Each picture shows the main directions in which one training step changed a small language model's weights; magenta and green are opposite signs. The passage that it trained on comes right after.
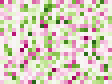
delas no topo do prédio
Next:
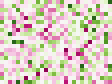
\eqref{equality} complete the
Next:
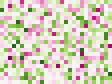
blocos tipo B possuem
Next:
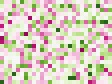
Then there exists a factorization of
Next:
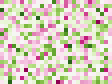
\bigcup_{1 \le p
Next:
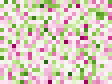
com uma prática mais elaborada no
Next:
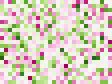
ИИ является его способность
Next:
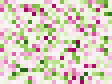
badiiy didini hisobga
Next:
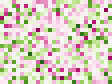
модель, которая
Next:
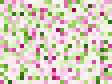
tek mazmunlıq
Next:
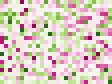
deletion. The following makes
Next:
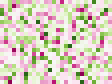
*IN VITRO* DE
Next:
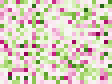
In addition, Raza et
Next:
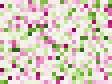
5-10m de radio para
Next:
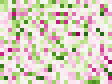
numbers at time zero: for a
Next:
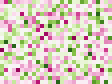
obrazlar real zamon bilan
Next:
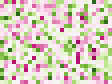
part of the proof, and provide a
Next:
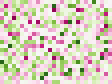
⁸ “Advokatura
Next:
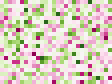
the area around 0, this
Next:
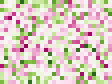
analytical prediction, and the
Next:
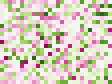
bilan bog'liqdir.
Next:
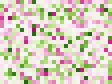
technologique. Il se
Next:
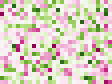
of Climate* 2:
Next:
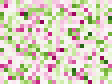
. \end{enumerate} The first
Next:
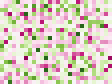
M_{\oplus} \to
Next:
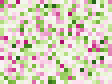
y comunicación de reglas
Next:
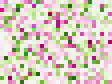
Weyl functor and its properties; it is
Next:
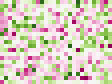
are reshaped into a
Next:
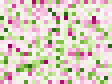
perform design optimization of $>100$
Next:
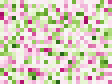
an equator of the sphere,
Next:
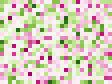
Let $\sA$ and
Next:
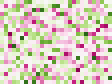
(вымошкой с
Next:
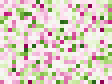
assuming that $d(T)$
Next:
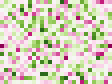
P}^{n+m}$, containing
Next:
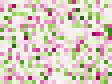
for the different random starting values both in
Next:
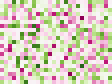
ثنائه عليه
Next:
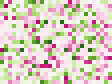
труднощі та
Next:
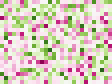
a 1995 nas propriedades
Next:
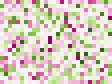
As listas de termos
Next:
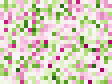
of Late Industrialisation*,
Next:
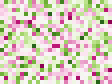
pesquisados que desempenham
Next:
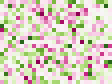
va boshqa dasturlarda
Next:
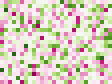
farqlanadi; d)
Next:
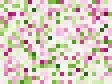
of roller coaster
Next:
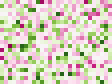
(Custódio *et
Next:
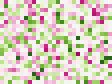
Qodiriy O'tkan
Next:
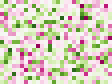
the linear combination of observations,
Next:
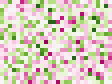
\cosh(\theta)),$ where
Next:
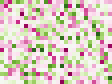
a \cos qx +
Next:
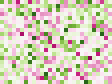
Centro de Producción y
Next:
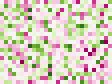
\subseteq S$ be the subset of
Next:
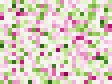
form $\chi(-\Delta)$, where
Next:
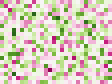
modelis (3 pav.).
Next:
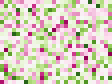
повинно бути.
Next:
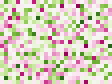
so (for $E$ coming
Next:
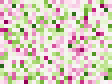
that one can work inside the domain
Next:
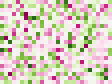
dashed] \\ A /
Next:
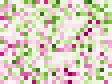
der Story Cards
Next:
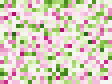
controllers ; accounting
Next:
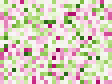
the $\theta_1$ and
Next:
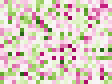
*Metode Penelitian
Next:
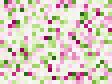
ihn mit zwei
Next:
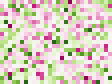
dos resultados, como critérios
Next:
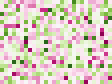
Нової української
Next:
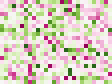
población objetivo incluye familias
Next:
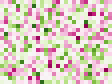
молодых родителей
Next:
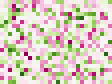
vectors for $\eta_u$ defines
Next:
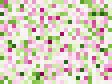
O'zbekiston Respublikasi
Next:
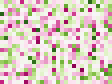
Є. Ткаченко
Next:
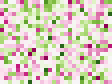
to the Bing double of the
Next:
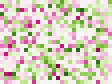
is a nonconvex combinatorial
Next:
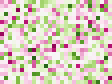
було надано або
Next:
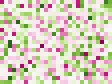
a cubical system is cubical.
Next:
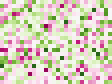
[\ldots] evidence, not the
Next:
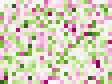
группы, где
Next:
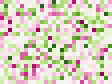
6 %% \begin{figure}
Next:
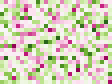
be viewed as extremal problems
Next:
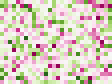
la lanza del quehacer
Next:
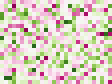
values of functions on $\gamma $. An
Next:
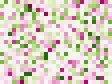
(2) *are satisfied,
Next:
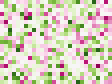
\begin{eqnarray*} (\lambda -
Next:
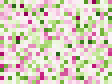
keng Sirdaryo
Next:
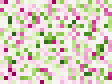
reflexive hyperplanes of generalized
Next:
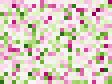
vector $\boldsymbol{\theta}_i$,
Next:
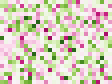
en el contexto de los actuales
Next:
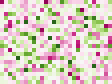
\mbox {~is ~of~
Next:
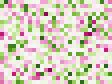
*Estetika kak
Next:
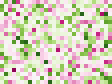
mas em contrapartida exige maior
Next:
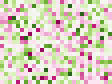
here and in the sequel
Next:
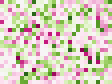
tushar degan maqolni
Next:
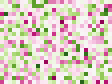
виокремили чотири
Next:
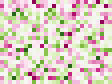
действительности находит
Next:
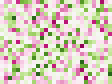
Robotning kinematic
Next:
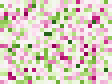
We will concentrate on solving
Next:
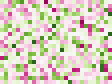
versão 3.34. Foi
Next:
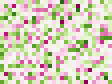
of professional training institutes,
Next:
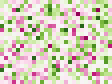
etishga qiziqish
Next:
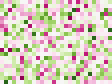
quadro fundiário brasileiro
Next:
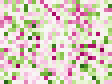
justifying the idea of what social
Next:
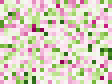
компетентних талантів.
